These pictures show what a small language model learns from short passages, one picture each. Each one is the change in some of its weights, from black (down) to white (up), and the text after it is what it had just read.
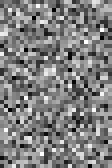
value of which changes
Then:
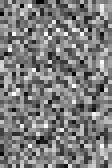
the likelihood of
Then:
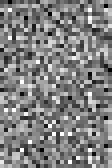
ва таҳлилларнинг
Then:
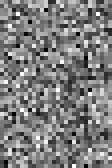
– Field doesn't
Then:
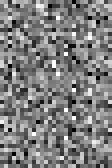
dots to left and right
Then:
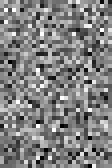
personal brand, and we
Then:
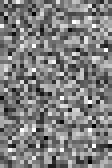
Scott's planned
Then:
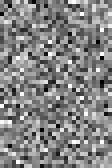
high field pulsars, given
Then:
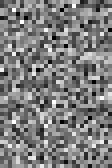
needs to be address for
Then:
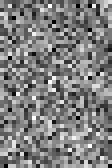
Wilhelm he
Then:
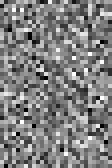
audição — e
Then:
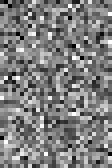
three months after
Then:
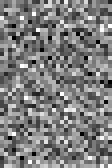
Capture essential dynamics
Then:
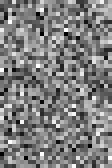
and STM to analyse the
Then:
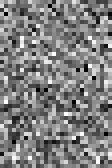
note we present the spectral
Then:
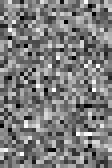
interrupt P2
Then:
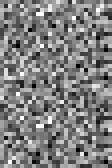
are mostly performed at around
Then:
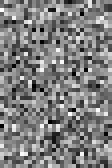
stability analysis, but new
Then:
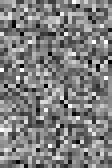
an existing criminal
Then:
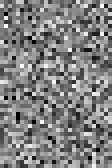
rungs induce an
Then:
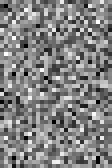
observation points the expected
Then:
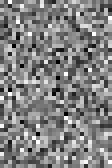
to compute $P$
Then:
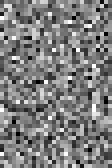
dengan pendidikan
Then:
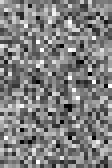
risk and compliance
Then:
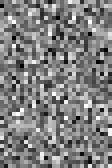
demonstrate moderate levels
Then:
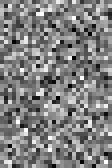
the other way around, and
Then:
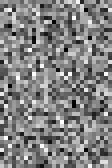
by numerous events that
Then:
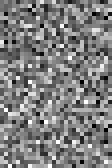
and from the European
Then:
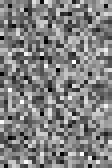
localized systems, the
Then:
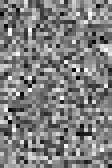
developed in order to determine
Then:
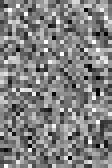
converges for all $z
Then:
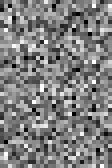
the results best fit to a
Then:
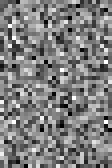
homography for pose
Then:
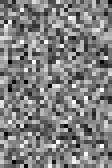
a global health
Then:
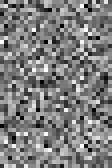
the dashed line marked in
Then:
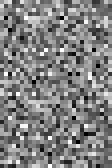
ҳам амалий
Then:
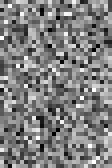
de reparar o dano
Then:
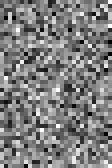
Finally, the highest
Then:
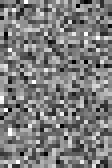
estimate the direct correlation
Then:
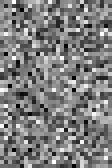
with additional waste products
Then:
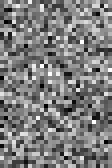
que nuestra comprensión
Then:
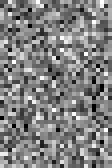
dresse là pour
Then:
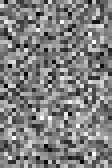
Standring [1],
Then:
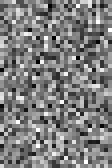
many entries relating to
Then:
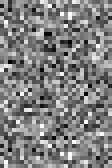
minimum of minimum
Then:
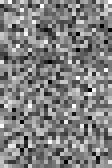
Its emotional
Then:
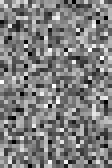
public document in the
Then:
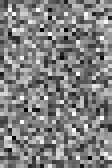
a beauty in
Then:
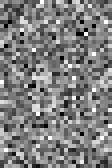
figure the kinetic
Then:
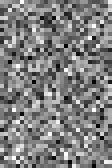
va qiziqarli
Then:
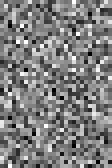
tried to connect their
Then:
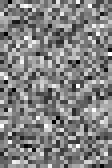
structure and expected outcomes.
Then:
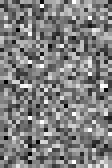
line shows the ratio of
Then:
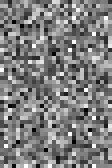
where $k_{\alpha}$ is the
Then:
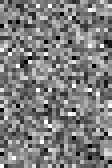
of Physics, University of
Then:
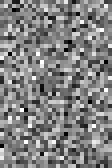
un legame profondo:
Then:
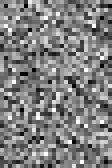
the chain is trapped
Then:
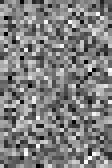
May June AT
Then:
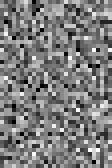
We are able to derive these
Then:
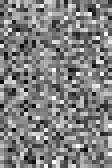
We will include this constraint
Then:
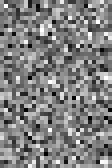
observed in space so far.
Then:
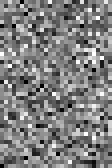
ve kontrol grubunun
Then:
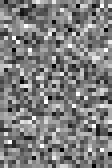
is ruled out, various
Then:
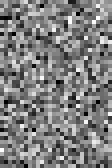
spin gap. In
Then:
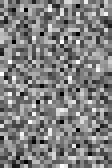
secara instan,
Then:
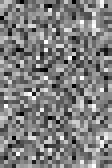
for the language
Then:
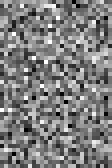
dal calore. 5.
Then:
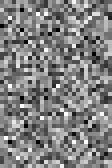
long-run ARDL
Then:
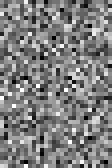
both fluence values, the
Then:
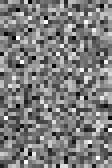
Indeed it is not possible
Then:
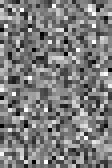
orientais) no mundo
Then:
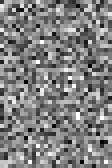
above) plus the web
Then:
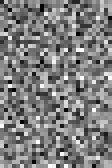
composition of the seed.
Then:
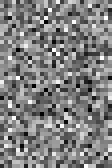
1. SEM photograph
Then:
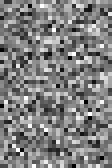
of coherent states that
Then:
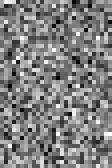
suppression for large $w$.
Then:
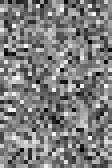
titanium dioxide
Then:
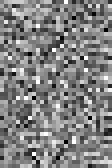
from their percentage of
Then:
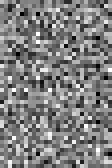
its alteration. The other
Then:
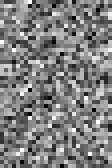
in which mean age of
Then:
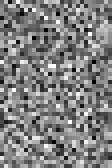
further analysis. I then
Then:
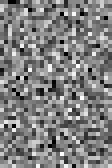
cropped if it
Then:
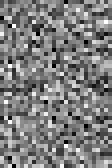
to be related to the
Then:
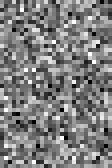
SMP Negeri 2
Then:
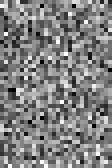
These patients continued
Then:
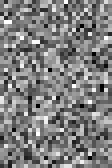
peers over the last 50
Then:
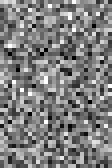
maxsus bilim va
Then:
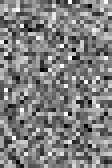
with the electron beam
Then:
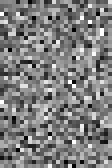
Changes in the lipid
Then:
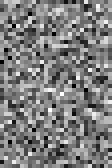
metal will be taken up
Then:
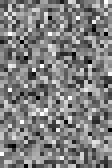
Italija – 4,
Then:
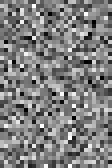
strong coupling
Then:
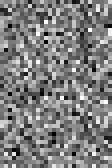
presence of cosmological
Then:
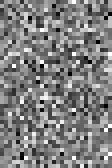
this, eight ambient
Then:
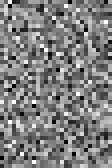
to the top and by grouping
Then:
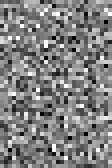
not true to them. The grand
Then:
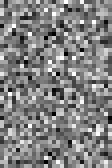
to obtain a strain rate of
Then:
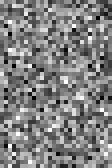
Venezuela, se
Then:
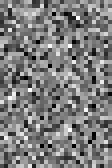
maqsad uchun,
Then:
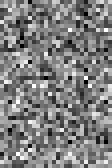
mm, most of which
